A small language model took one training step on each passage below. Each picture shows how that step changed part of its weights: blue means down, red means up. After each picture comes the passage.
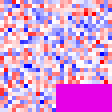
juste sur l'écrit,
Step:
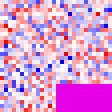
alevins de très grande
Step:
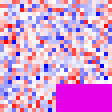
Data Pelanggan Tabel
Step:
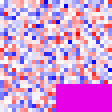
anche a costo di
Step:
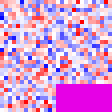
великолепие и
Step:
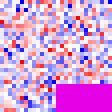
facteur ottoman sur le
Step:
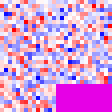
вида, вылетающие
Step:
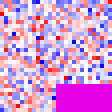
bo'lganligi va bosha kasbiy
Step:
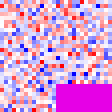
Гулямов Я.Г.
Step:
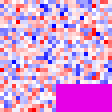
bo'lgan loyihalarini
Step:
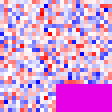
стратегии / А.А.
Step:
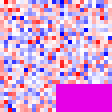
de la même manière,
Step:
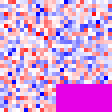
yakni yang harus pertama
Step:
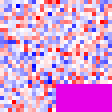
bilib bo'lmaydi.
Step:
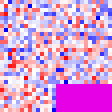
înregistrate în domeniul
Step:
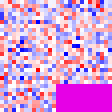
Schönheitsfehler te
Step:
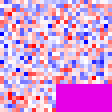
sedie / Echóli una
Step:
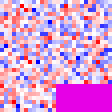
desta forma, procedeu-se com
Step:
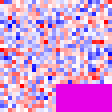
buyuk imomlaridan biri,
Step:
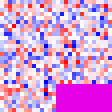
untuk berinteraksi,
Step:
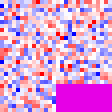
їх особливості [20,
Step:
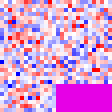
soi, plus de confiance en
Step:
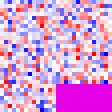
половые различия
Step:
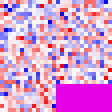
Kildare County,
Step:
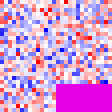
so it can be stated that the
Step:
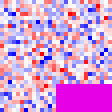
yang terjadi antara
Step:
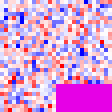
Y MÉTODOS El
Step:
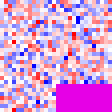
i arbeidet mot et
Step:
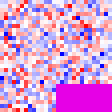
essencial avaliar essa situação
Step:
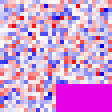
sini awal dari
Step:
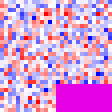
sazheti↑ K'
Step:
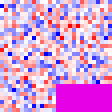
conforme determinação legal e
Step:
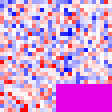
(2020). The forecast for the
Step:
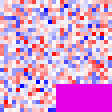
outra situação, o cacique
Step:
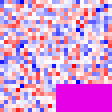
Kompass oder Karten als
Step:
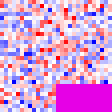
последующего развития.
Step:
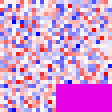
Muammoli ta'lim
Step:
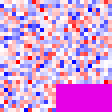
va tashqi omillar tizimi orqali
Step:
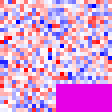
Araw. Sa Lunes,
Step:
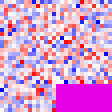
Москвин В.П.
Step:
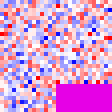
Evidence-Based and
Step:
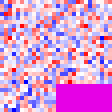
процент износа парка
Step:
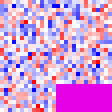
a intencionalidade e a escolha
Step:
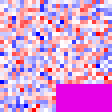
тинести седименти,
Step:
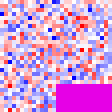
landscape of the
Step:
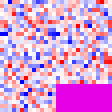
Ularning rehabilitatsiyasi,
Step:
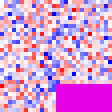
transformasiya, so'zlar
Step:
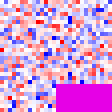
un enfoque descriptivo,
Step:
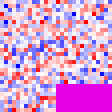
нематериальной полезности
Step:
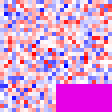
субъектов РФ с
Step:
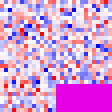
бўлишини ТЭОС
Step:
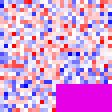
tadqiqot instituti bo‘lim
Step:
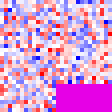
та появі впевненості
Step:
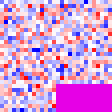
de Agua Gerencia de
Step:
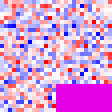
were carried out. In this
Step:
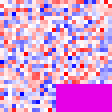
kasb va hunarlari bilan
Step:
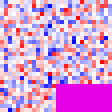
Formación Profesional. Con 14
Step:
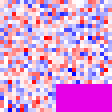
uchun qabul qilinmaydi.
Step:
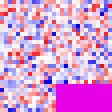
por aplicación supletoria del
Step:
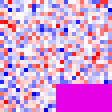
istiqomat qilganlar.
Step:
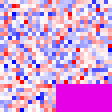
передпосівну культивування
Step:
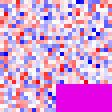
отраслей народного
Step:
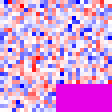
estudados no mês
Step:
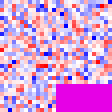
suzish, suvga
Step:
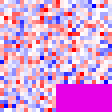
пользуется такими же
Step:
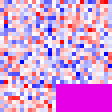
sosial. Dalam bidang
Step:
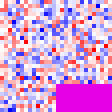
Bei Entwicklungen nach
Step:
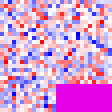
especificamente os princípios
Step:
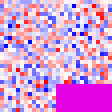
of its basic values. As
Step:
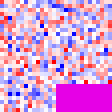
yordamida modellar ishlab
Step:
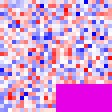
W. Prostatitis and
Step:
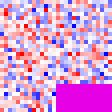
Leblon | Rio de
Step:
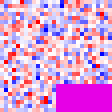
particular têm vindo a
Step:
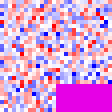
als Interventionsmassnahme
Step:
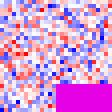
aka o'z umrining
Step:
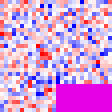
ham alohida ilmiy ahamiyatga
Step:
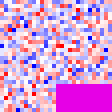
dipantau dengan baik dan
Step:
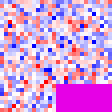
samarali foydalanish zarur.
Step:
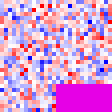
thermischen Prozessen die
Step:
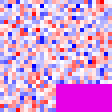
komponentli birikma
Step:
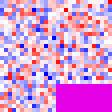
muntazam ijro etilar
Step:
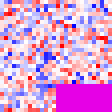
la componente integradora Ik
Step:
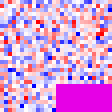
cairá no seu exame. No
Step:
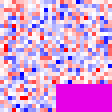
movements whereas there was
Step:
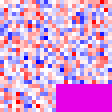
σε χώρες
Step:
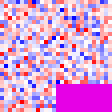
1993). Аналогічної
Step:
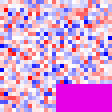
in IFRSs nog een
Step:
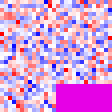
Organization (2013).
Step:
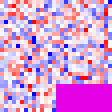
2. Análisis crítico de
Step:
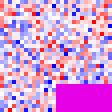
Abfluss wird anhand einer
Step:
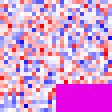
بل أن هناك
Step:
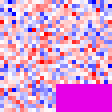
Werkstoffen wie
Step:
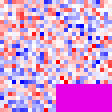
oldini olish bo'yicha ilmiy
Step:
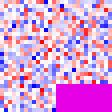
как средства развития социокультурной
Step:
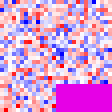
la conception, réhabilitation
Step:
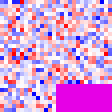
dalam program mereka. Selain
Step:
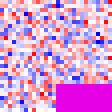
la experiencia del usuario,
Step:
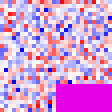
Ferid Edgü.
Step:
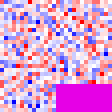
society, state,
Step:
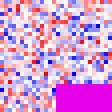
intuito principal retomar
